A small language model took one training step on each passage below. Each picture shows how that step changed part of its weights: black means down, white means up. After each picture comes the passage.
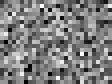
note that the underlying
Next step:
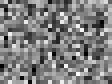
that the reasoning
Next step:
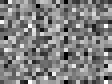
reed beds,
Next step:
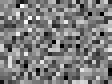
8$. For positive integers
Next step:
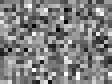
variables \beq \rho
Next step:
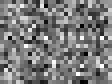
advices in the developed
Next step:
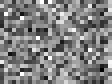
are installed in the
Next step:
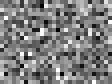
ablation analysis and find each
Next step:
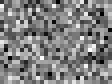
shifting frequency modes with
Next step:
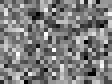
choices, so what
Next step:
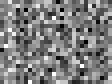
importance of critical
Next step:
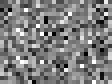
in two opposite
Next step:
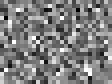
of the impeller and is
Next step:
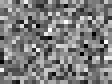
IGT in TI.
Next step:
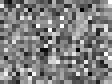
inverter used was the
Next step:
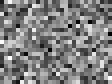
DTC patients who
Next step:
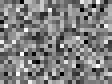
secure, interoperable
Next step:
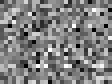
mentioned above growth
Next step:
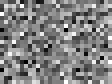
amplitude with the scalar
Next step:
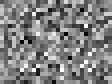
Participants described
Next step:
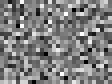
to patriarchal social
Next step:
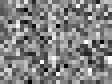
and there is more incredible
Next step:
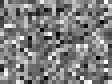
the OIC for a
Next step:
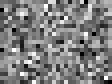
prompt learning. However,
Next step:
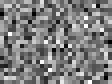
one aliquot marking
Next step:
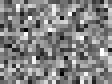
and Dekany,
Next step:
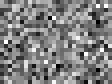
bits, since the two
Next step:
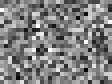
intensities measured in
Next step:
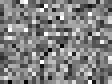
wage inequalities can
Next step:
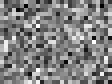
(single specimens);
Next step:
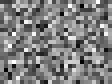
have a good coupling with
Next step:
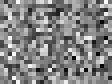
the phase diffusion depends on
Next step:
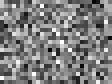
yet ecologically diverse
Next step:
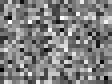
the counterfactual
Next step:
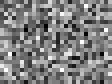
to provide services to the
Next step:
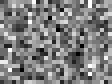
reactance of transmission
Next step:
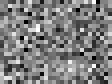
devise innovative
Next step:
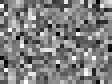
stresses reduction by the
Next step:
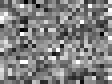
users' questions
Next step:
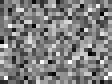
parameter $b$, which is the
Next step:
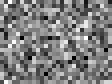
potentials are propagated through
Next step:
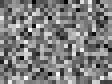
solution, and $U$,
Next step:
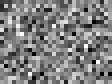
where visual perception
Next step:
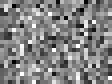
Aim: A rapid
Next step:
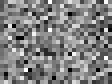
In this paper, in addition to
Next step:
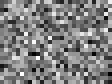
used the principal feature
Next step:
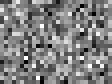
interaction with nature, combined
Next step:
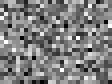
digitalization often
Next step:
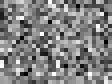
expand the network of potential
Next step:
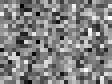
rewrote most of the
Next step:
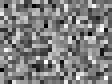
of the stationarity test
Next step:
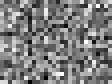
normally stated by the
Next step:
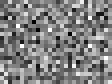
method, pattern search
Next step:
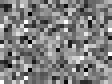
Ideally, it should be
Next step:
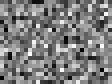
for $n_s$
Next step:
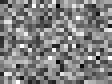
present a more interesting face
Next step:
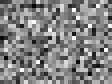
therapies. It was
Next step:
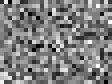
minorities, it represents
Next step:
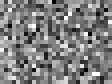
representations of PDMs
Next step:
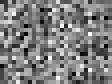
and compare the results using a
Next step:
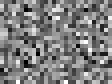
by "soft" and
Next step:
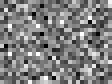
can be leveraged,
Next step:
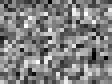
the green ones.
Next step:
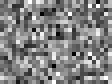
contractions yield results of
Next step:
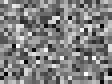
paradigm, but to
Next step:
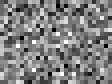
Ontology as a source
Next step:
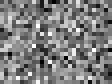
human behavior and
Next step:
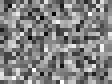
ethnicity using different
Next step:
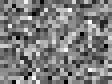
with an average elevation
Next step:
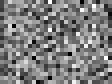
In the top panel of
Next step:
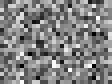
multi-layer experience
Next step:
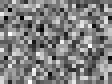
is a mass-sensitive
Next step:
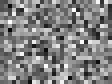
case that the data collected or
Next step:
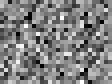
{\it orbital}
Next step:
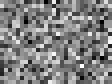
itself the ultimate
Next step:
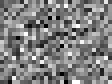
as to whether one method
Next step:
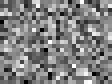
this plasmid in the
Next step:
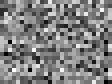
the environment effect of generator in
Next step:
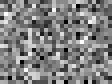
are caused by both
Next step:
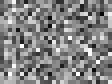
angular and radial equations
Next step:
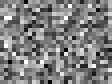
have significant consequences for our
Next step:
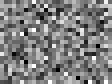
the balance between the
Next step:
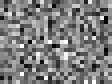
algorithms are not directly
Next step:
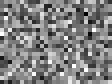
his supplier.
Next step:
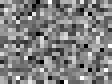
Methods). In this
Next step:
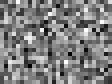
a self-focusing
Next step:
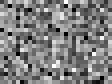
Pharmacy, University of
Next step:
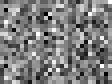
using the analytical results obtained
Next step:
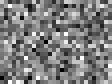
correspond to their listing in
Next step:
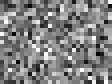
(iv) we must give
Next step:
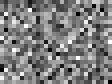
agile misses the
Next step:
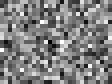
are multi-frame
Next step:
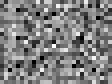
A non-trivial
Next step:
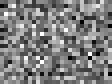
extremely difficult
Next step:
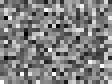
an extensive annex
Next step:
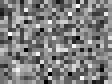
part of an innovative
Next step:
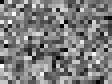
performance of the proposed hybrid
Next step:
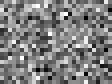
green plan signals
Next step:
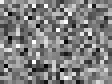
study in the United
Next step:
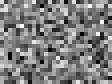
adsorbed near a
